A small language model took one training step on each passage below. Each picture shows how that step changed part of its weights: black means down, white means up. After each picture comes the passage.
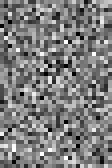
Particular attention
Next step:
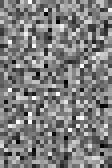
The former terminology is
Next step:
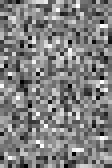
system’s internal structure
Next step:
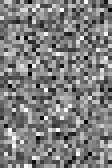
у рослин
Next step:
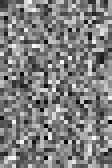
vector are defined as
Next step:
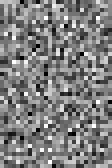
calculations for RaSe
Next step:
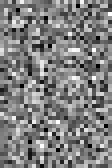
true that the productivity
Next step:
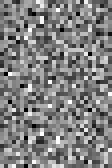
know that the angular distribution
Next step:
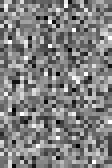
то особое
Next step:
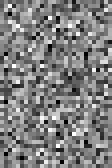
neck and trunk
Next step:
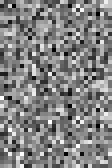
Direct reduced
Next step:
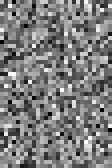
methods shown in Fig.
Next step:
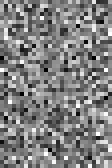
be dramatized with
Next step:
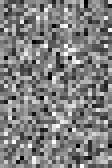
pitados bilih
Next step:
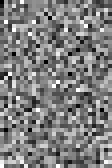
another was socio
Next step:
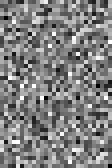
on preform deformation and
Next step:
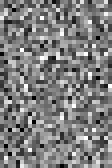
the standard tensor
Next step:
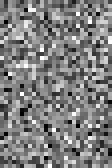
of equations (here we
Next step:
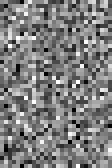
solution (0.1
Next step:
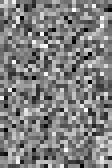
an even more precise
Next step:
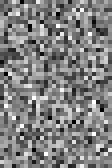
when the light pulse
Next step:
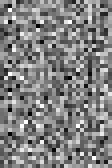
idea of our approach with
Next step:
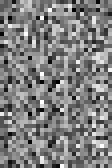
For the resolution of the
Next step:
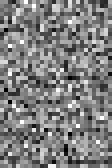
where $d_{\max}$
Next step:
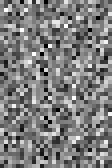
columnares se
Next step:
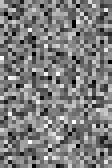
diante da necessidade
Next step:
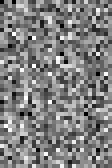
N D, J F.
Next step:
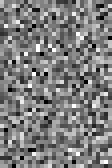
an electron located inside
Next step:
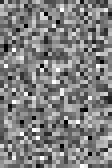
home. One day
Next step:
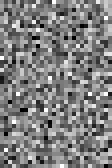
unit-generator to
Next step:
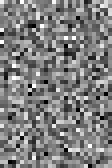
aberrations. This method
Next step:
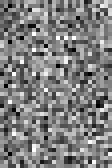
aquifers and wells
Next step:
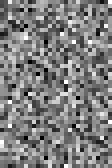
represented by ASP and
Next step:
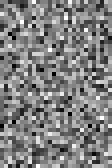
/ PFM signal
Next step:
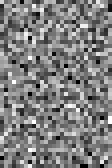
for atmospheric
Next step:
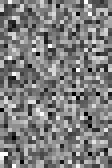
about, and the actual
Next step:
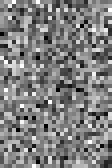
within a ST or SN
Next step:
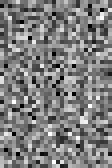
for drone-based
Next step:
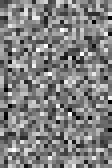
258 in both of the
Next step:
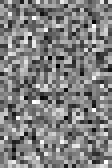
2/3. The analysis of
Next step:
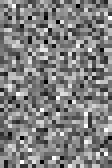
put in a series of
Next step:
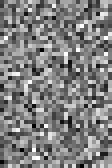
A crankshaft
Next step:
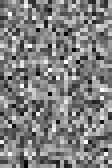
Their mean value,
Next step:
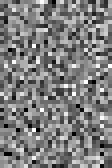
the future. It
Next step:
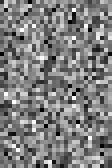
the child. The smallest
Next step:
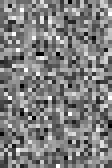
equations of general relativity
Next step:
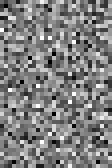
observation in the field work for
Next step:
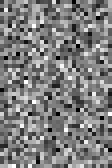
volume (``from
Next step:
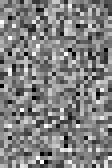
Reitter E.,
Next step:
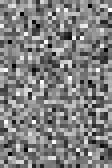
for *Pu* is
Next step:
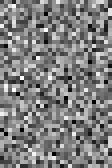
out through online mode.
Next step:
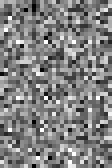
dry cord care group
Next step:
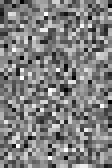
in vitro screen
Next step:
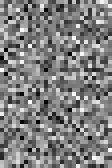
be written in the
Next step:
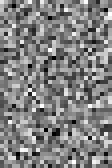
it permits the calculation
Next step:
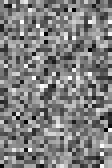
the concatenation of
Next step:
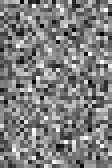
female breast
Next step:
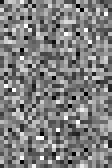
олдинги учи
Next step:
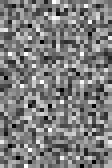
les activités de la
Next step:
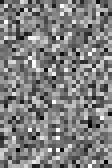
o'z vaqtida
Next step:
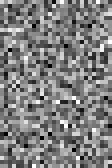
heavy meson at
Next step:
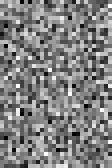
graphical method for common
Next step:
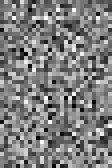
for the shrinking of
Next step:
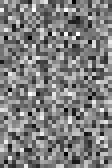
girls, the
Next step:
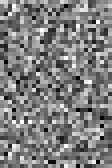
the next figure
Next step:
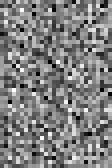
change agenda} &
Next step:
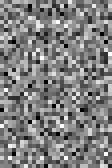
and Hammett³ have
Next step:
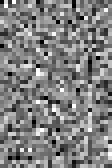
colo do dente e a
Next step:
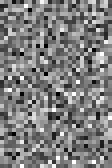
indicates the difference between the
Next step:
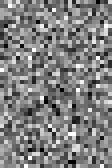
classical approaches do not
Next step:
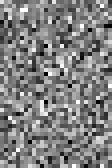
target list of
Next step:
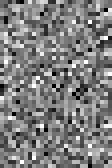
rating. This implied
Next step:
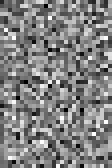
linking it to the
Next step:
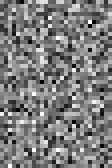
similar to the case of
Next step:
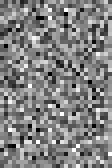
word vertex to refer
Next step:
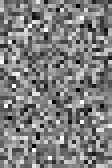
by Subban and
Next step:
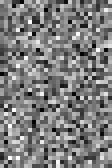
meter reading and
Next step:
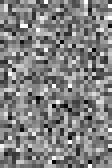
competence, which serve
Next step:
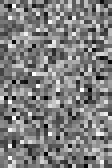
component, being
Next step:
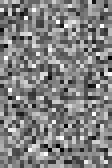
Biotic factors include
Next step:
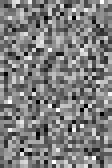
an important component of
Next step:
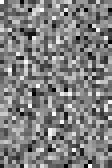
RF Control for
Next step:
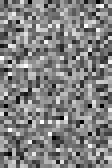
method of treatment for
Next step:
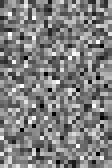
The growth was calculated
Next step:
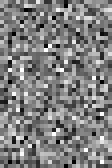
complexified geometry
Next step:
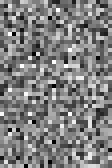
$T$ is determined by
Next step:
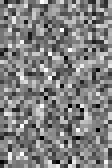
may reflect the presence
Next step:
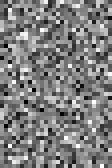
of 519 adults aged
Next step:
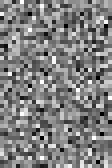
disease causes
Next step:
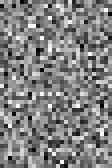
brackets for each
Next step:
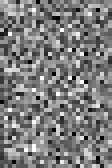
cannot exceed the mass
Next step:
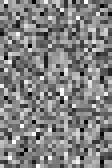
x tick label
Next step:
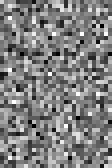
Linear regression and
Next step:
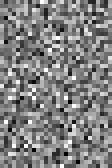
and channel estimation
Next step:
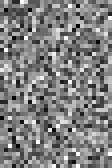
past (Ulich
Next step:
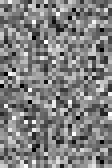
and ply stacking
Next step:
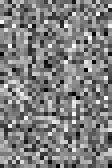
[8] Nacionalno
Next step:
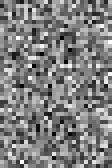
RAN cell density.
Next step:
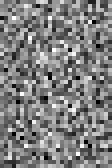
data analysis, we get a
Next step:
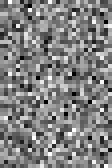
proposed variational quantum algorithm
